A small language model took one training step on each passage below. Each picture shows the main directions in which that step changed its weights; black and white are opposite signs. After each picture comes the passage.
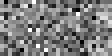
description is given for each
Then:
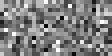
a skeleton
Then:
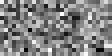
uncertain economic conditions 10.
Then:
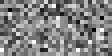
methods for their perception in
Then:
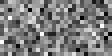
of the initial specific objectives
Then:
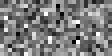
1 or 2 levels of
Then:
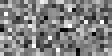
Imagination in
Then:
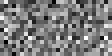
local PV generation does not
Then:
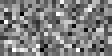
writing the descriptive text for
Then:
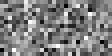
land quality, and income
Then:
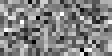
for use in different
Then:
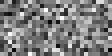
while longer water exposure may
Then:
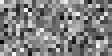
essential tasks, as
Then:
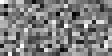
Medical College,
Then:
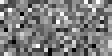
model was trained on the
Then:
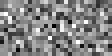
From kinetic theory
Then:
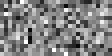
effectiveness. In F.
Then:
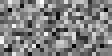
as MTS+ and
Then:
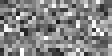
cited in reference
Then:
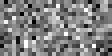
structure build-up is
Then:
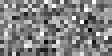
architectures have been used
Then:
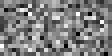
published material and of the
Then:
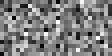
consists of the following
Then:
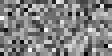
organic logo, and
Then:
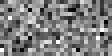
of the section,
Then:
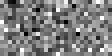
(PAT) in
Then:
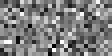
hydration degree of
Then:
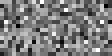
precursors is very
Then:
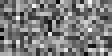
compared to the indicators before
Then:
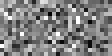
by the target depth.
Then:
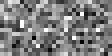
in Joseon was
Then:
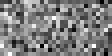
chlorobenzene was
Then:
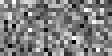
gathering experts from its
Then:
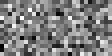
peaceful and
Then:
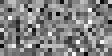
of the cursor
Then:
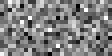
as a carrier of
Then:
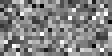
discernment. The
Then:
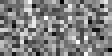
harmonic structure of music
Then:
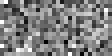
Knowledge, attitude and
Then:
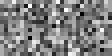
responsible for development of
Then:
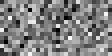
of Virtual
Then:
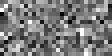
environment. The following are
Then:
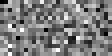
Lack of official
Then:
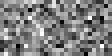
these limitations, we propose
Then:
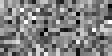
to those described in
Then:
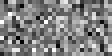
happen every day for
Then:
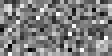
has a time dimension,
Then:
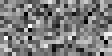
closed separately with
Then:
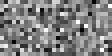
the survival rates curves in
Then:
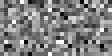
phase Prepare
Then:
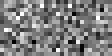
countries, a category in
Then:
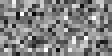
agriculture, ecology,
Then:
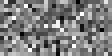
whose number of frames
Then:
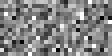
Applied Psychology,
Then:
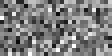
the fluid jet,
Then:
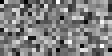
gas emissions; increased waste
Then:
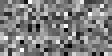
kept for 6 months so
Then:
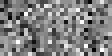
process from start to
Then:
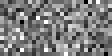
for quantifying
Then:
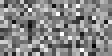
evaluation system: At
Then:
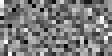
Respir Crit Care
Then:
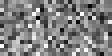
it obviously
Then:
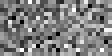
RA for 4
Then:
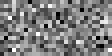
along the bonded length
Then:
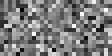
result in enormous
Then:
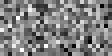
preferred among the older
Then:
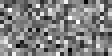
transformation, for the world
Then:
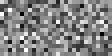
model is to run the
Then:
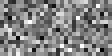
generate semantically rich
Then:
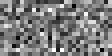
humanitarian assistance and
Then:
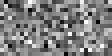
land to local elites
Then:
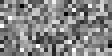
became steady on
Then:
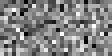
enterprises: Since the study
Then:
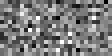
shaker for 72
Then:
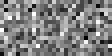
two services have been created
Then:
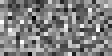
(n) Total
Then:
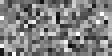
use them, and how
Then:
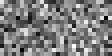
researched and developed in
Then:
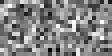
students in specialty
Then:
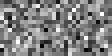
terms of area,
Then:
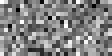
Lyons L,
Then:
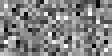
services for research requires complex
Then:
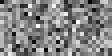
be disturbed (of
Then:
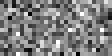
types which is also true
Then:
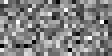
on aging and this
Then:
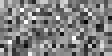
to shape a new,
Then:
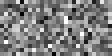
Its Consequences in
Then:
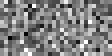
induced variations such as residual
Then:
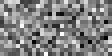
in-between it
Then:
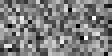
is pivotal in
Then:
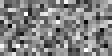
importance and effectiveness of
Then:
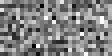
B20 compared to the
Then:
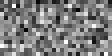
a simple and user
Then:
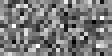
instruments were administered,
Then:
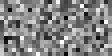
of competing interest The
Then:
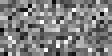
available for data mining
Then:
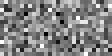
there are differences in the
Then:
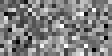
rates, ranging from
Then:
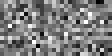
purpose it is important to
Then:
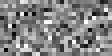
adolescents and negatively associated
